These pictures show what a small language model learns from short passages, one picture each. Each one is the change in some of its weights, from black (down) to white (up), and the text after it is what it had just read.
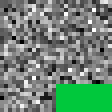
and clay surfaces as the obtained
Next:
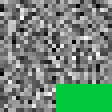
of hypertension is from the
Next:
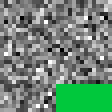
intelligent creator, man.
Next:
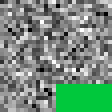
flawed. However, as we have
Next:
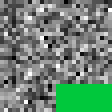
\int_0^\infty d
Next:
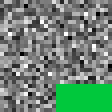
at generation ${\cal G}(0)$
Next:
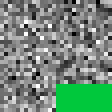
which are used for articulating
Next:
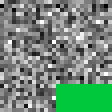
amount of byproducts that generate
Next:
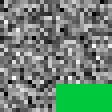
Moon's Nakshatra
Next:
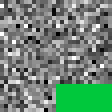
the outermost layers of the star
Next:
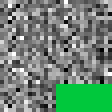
can use our quantitative data on the
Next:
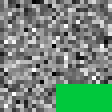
contribution is relatively limited. This indicates that there
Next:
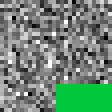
modelling and recycling strategies to ensure
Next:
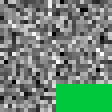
III. The Constitution
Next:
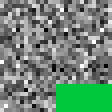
to the control sample, at a similar level
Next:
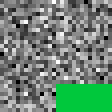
gratings are probably the most
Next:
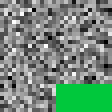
increases. \par However, as can be
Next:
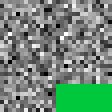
log scale. Dispersion curves
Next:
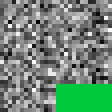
approach. To this purpose we first
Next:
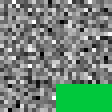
Comparison of Tracing
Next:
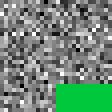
Karthikeyan, M.,
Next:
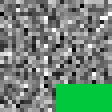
into a learning organization. It also
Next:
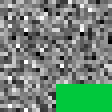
find a hot spot around the point
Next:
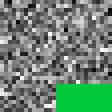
$v\in L^\infty$
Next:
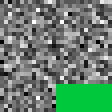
and social sustainability, is important. This
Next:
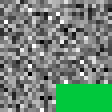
heat dissipation is
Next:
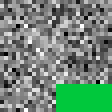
the low inclusion prevalence in the
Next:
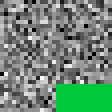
this activity, he ultimately
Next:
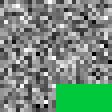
explanations (e.g.,
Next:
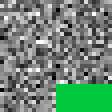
proof of Thm 1}
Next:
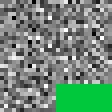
defense of climate causes,
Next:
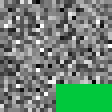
ionized regions of different dimensions are connected to
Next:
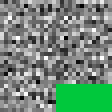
also to reduce the total run time. The
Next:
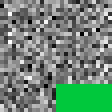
: India is a diverse
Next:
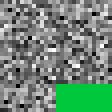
beam divergence, since these produce
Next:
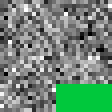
disrupted most efficiently through targeted
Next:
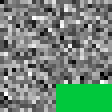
integrable. This notion although leading to
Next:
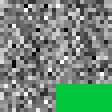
Prices Used Figure 3 shows an
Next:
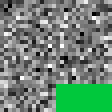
even molecular hydrogen H$_2$,
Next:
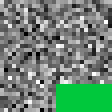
on long boiling with water it
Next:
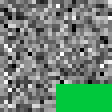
are smokers Proportion of
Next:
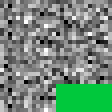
\nonumber \\ && \left. +
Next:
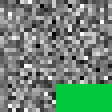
noted that the main types of assessment
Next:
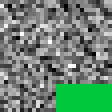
semiconductor, and it
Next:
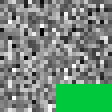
development to ensure their effectiveness and efficiency
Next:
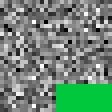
Potassium dihydrogen
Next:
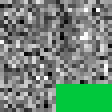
\Jc}) \notag
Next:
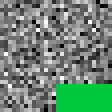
mode can sometimes be greater than 1),
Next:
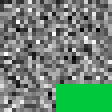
organoleptic and microbiological parameters
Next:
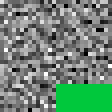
that, use of pumpkin
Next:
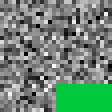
2007) proposed a genetic based
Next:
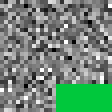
referred to as disruptive technology
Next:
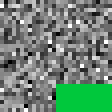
In this Letter, we address the above
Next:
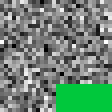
internal event system, which can be
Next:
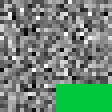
scope of the CoHERE project
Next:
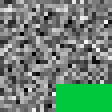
of receivers in respect of both state
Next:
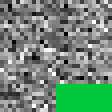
- +1400 higher education institutions with
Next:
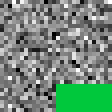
regarding the use of finerenone
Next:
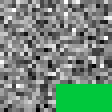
work. \section{Derivation
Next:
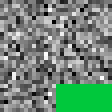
Tests 4.2.1 Unit
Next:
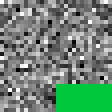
and the von Humboldt
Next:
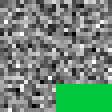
that the patterning method implemented here results
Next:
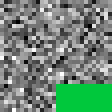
Learning Accelerators}
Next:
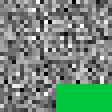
both origins of octopus;
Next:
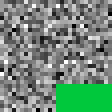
the networks. The dotted grey
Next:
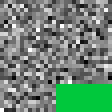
experiment with the electron beam scanning across
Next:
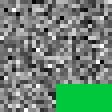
ice cream. Since the
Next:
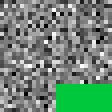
nanoparticles crystallize
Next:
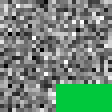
factors such as Crohn's
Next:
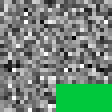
to ensure clarity and accuracy.
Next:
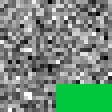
For the outer inclusion, suppose
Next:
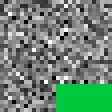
main factor in the formation of his social
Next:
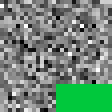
the food security. However, the productivity
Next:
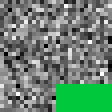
cells, each having a different receptor
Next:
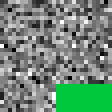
limits, given by WHO.
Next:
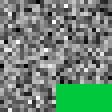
value of the Shannon index is in
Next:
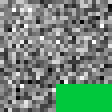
internal iterations Please cite
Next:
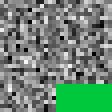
Therewith, the hypothesis can
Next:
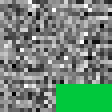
H.~Eberl for helpful communication
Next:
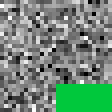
sums over $c$ refer to
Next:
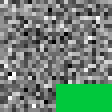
with 12000 farmers and a total
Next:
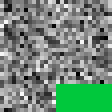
sandwiched between two layers
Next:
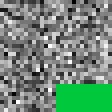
rapid colorants adsorption
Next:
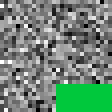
the inverse method: an automatic tool
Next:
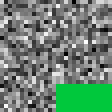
\mathbb{R}^3$ respectively,
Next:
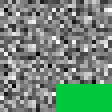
\BibitemOpen \bibfield
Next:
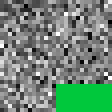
led people to look for new
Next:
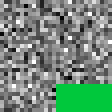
blocking. We illustrate using
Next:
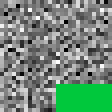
predictive power of fidelity for
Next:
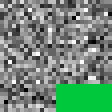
strikes rises by
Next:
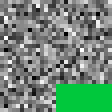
phone confirmation) |
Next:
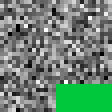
the initial results of two innovative concept tests
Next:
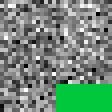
scale-free graphs are
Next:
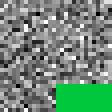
(unlike the Young's
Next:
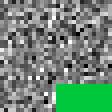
fishes (World Fish
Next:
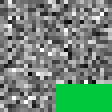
can be expressed with use of either
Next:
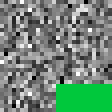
computed from (2.2) for
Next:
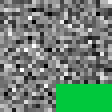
(a) is infinite. When
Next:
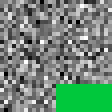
study excited states by computing the correlation
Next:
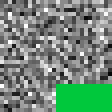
Open Science The transition towards Open Science
